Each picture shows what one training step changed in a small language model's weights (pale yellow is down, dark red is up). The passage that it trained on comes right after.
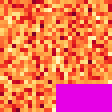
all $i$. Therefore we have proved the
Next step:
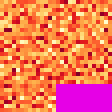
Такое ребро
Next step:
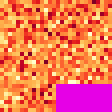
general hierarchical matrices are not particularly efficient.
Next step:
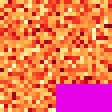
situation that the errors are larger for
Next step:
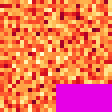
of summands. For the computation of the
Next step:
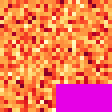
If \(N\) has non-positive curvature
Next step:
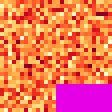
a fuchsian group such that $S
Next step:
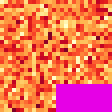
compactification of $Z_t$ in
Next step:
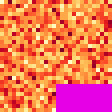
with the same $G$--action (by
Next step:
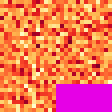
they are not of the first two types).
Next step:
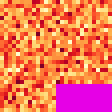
they don't lead to a power series expansion
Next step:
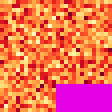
$S$, there is a well known
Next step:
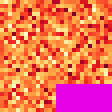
\theta_i$ improves mainly
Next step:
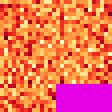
theory. Numerical experiments suggest that the
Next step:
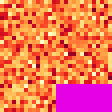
and the representative computation times involved in such
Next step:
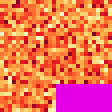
$n-1$ points) such that
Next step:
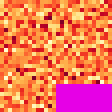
имеется решение, в
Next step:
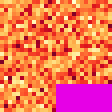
< Big Data-
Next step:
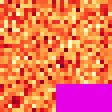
on bounded balls with respect to the first
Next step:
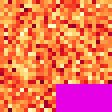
be able to compare their respective dimensions
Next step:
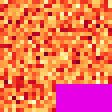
applied locally on the one qubit.
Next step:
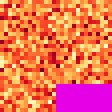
and the complete graph $K_2$;
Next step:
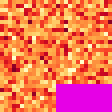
we obtain the desired finiteness for
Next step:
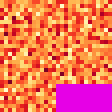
Algorithm1. | **Algorithm
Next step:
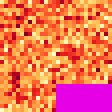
to clarify the original Poisson structure of
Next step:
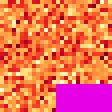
need only give two definitions to state the
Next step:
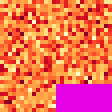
in some colourful simplex; this is
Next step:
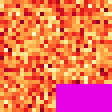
the HWENO-U scheme
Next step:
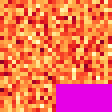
say, by finite differences, and ${\bf
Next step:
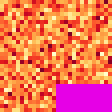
the approximation $\tan^{-1}(x +
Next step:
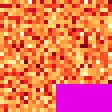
of a Dehn twist and show that each
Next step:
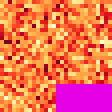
be a group with an infinite subgroup
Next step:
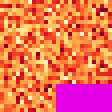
of penalties for least-squares
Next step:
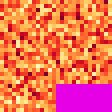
intersection points between different paths. For each
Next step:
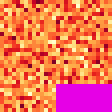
no dessins of type D. So
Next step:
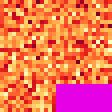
one or two Unix shell
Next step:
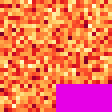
of all solutions.} \end{center}
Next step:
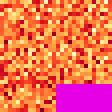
gradient methods and have achieved great success.
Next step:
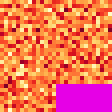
of qubits is challenging as more
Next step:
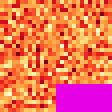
$K_0$ et toute
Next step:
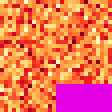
(homogeneous) coordinate ring of the
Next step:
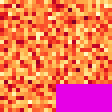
and the smallness of average spatial integrals of
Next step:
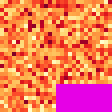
\{F,T\}$ and a rotational
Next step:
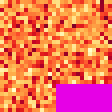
Yui \cite{LY}, in
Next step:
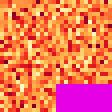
nt\rfloor}$ satisfies the LDP
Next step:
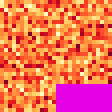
CH$_3^+$ molecule
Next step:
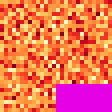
This has already been done by Nollet
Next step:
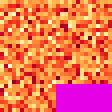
On the meanwhile, for the case of
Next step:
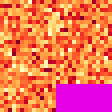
of the solution on a finite time interval.
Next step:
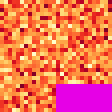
\] with $a_n \neq
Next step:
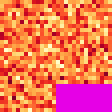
the optimization parameters. Consider the one-dimensional
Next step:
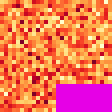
the horizontal line of the diagram. The two
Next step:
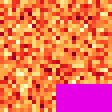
\label{separ} Let
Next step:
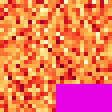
case study one, because the transitions studied
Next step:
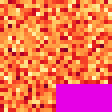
from $v$. \end{lem}
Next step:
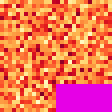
and thus $\Var\big(\tilde
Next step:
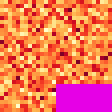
we will use the recursive equation
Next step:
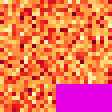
\rho(dx_i)$, with
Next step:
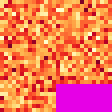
paper, we establish an asymptotic formula for the
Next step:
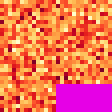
\end{align*} Let us calculate the
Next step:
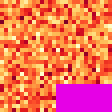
\teoc{quadratic}. To
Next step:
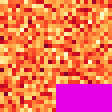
type (b), the assumption means that there
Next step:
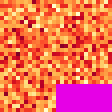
sufficient to capture the strength of the
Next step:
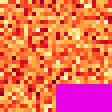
is devoted to presenting a numerical comparison
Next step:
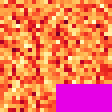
consider the rational twisted quartic curve in
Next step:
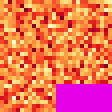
be summed is a monotonically decreasing
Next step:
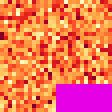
by this metric. It is also clear that
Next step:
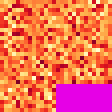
$\eta$ is weak, then
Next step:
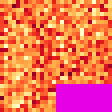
$I_A$ have the same
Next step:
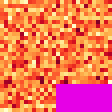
Rayleigh damping matrix
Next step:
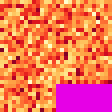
meets all best-known values in terms
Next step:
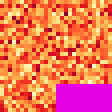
for } 1\leq j \leq
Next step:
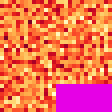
can assign a region on the earth by
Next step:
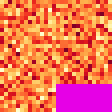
by the Lumer--Phillips
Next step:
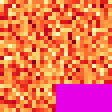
and Li, Wuchen and
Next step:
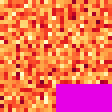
where $$ \hat A(t) =
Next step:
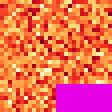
suspensions $P(T)$
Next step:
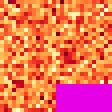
that $ab$ is $k$-associated
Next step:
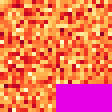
the theory is onshell. This
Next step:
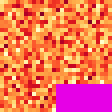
the curve has no extra automorphisms
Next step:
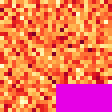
University of New Jersey,
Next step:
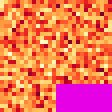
the algebra $F_0[G]$
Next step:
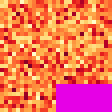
M$ such that $am \in
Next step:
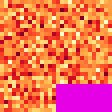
We found $\sig$ by fixing the
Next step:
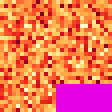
x^a)= (Id\otimes
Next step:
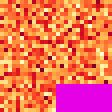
can also be written as a product of
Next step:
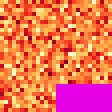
is a direct consequence of Lemma 4.2
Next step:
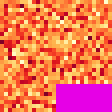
pre-dual that cannot be separable. The
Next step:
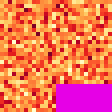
be a stationary process with spectral density given by
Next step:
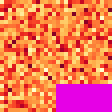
domains, \textit{Ann.
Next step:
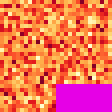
of data science, especially in
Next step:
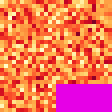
K$ then we say that the
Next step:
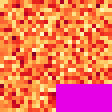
the nonconvex continuous relaxation of the
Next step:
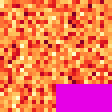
the unipotent monodromy part of
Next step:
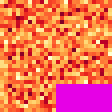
to the original region being simply connected.
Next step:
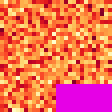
Boolean lattice with $n$
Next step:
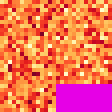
subanalytic category is replaced by any
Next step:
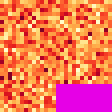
\end{thm} The main purpose of
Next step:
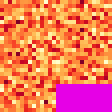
equation \eqref{1} takes the form
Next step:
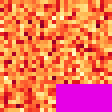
See Lemma 53.9 of
